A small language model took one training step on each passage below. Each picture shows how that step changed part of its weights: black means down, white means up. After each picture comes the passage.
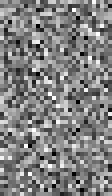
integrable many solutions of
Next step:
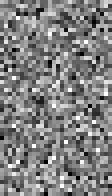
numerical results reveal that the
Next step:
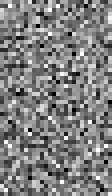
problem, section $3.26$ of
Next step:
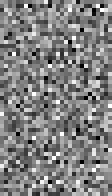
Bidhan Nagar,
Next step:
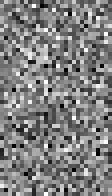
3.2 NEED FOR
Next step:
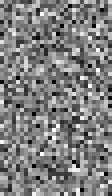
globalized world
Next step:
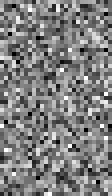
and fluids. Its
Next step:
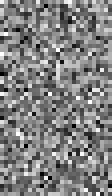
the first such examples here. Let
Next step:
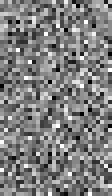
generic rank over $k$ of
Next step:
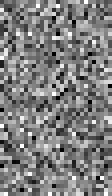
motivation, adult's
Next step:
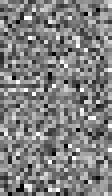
isotropic background
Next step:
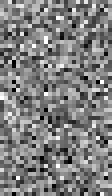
result of the feedbacks,
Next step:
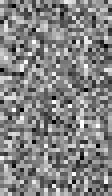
the LHS of the corresponding field equation
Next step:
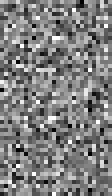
Randall Laboratory of
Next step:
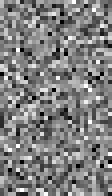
atmosphere; its
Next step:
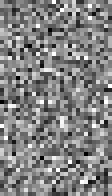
consequence of Thomae's
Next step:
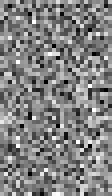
in the incidence of
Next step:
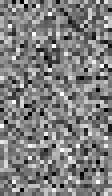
mass flux and (b)
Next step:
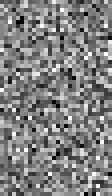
solutions of biotinylated
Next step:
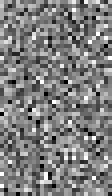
K, after reaching a minimum
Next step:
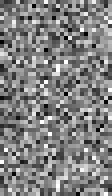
within the PIMA dataset.
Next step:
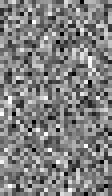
targeted manipulation of the
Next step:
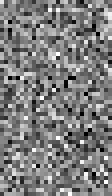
elliptic curves. Then
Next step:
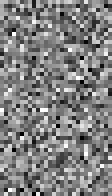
in the variables $\xi_i$,
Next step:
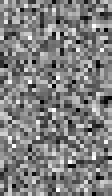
and the United Kingdom
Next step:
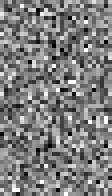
across the figure, color
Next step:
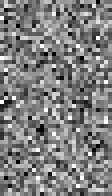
The numerical experiments (that
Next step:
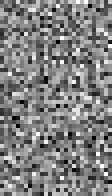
helps healthcare
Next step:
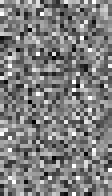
this region there is a single solution
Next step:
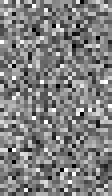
It is then reasonable to
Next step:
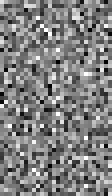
Bailey [1] obtained
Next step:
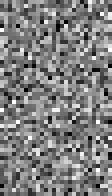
any freezing process. Such
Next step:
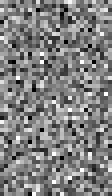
the method of obtaining these solutions in
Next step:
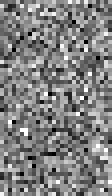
health services should
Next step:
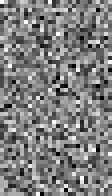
Theorem A. From condition V2,
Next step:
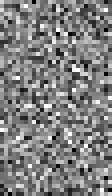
and denote it by $t_0$.
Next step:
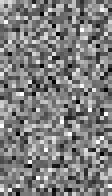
\varepsilon (\vec u)$ is the
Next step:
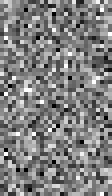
V(G)$. Given a
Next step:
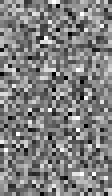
prove that under the conditions of Theorem
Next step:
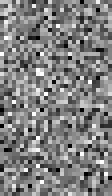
To calculate $\delta\langle
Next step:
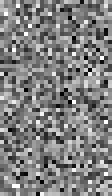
does the result depend on the coupling
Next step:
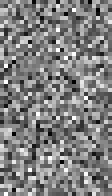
operators we are considering.
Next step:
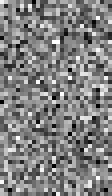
or $D$ (according to
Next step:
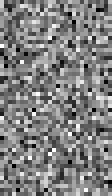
media, mainstream mass
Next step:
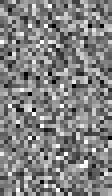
legal compliance
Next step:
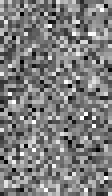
\cite{bp14} states
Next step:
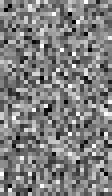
syllabus presents a
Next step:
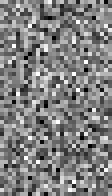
to the MEOM at
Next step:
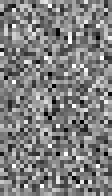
of Technology, Ferhat
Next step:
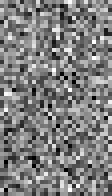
the values of the scaling
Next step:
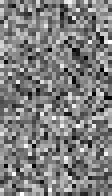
the self-energy with the
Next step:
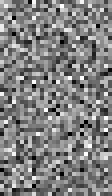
the martingale property of
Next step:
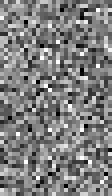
equal to $\epsilon_1$,
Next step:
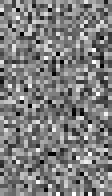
of analysis contingent on the specific
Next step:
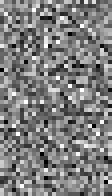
may use more advanced features
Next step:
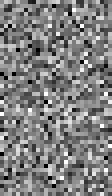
India. Subsequently he
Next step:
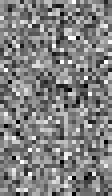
at hospitals or
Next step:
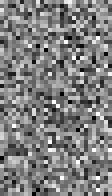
the non-perturbative
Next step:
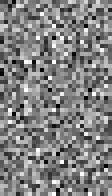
group - c. A list of
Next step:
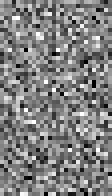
on the fibers of washed
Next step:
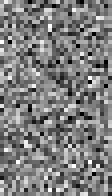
IN describing Graphical
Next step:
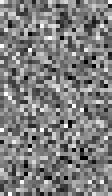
a $G$--representation
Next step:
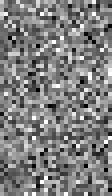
they can generate simulated data that
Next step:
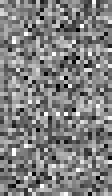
some examples will be given to display
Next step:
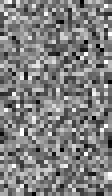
The physics motivation is a
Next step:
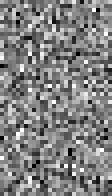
variety-related variation
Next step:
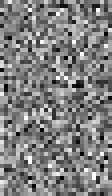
bending force whereas for lower
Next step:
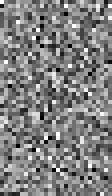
there is a net current: the
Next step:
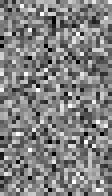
thresholds for one die.
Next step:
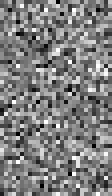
progenitor of SAX
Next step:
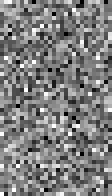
Since the groups $\mathcal
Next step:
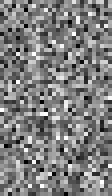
TC of crystalline
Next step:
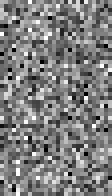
transmitting data packets
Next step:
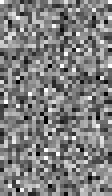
a locally thinner Sc
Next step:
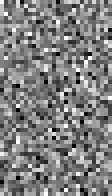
using a USB-ammeter
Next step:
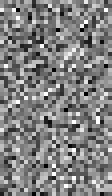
of the three wave components introduced
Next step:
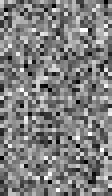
(2023). Histories of
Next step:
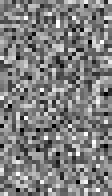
per bunch crossing from the
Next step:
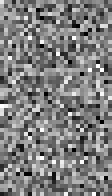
among companies is high, and
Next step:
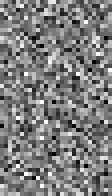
emission is powered
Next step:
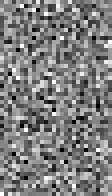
is only expected to occur when
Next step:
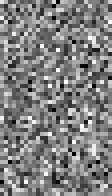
sphere for $P$. A simple
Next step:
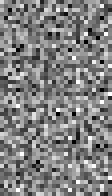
emitted by plants can
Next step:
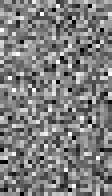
eventually approaches the
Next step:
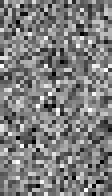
Institute for Vaccines
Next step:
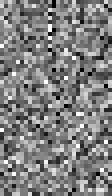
\omega + \delta \pi
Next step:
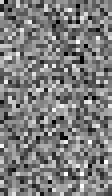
From an Ayurvedic
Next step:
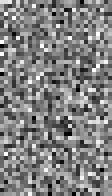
The evaluation of the public space
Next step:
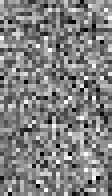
tangle. We define a group
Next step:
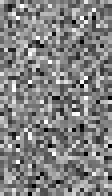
name of parking lot,
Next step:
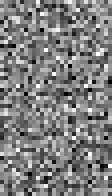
the most energy-efficient processor in
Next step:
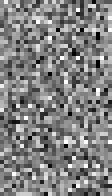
topological qubits leverage the
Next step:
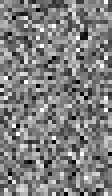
0 \leq x \leq c_0
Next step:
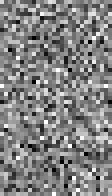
are orthogonal. Emission
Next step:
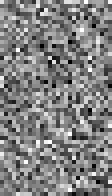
use the post-Newtonian
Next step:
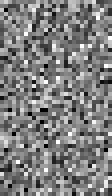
we did not consider deposit
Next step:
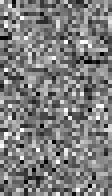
} which yields the second equality in
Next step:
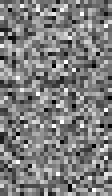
patterns within the responses and
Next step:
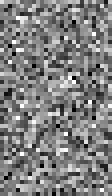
holes are discussed in
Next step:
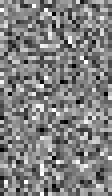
Figure 12: land uses
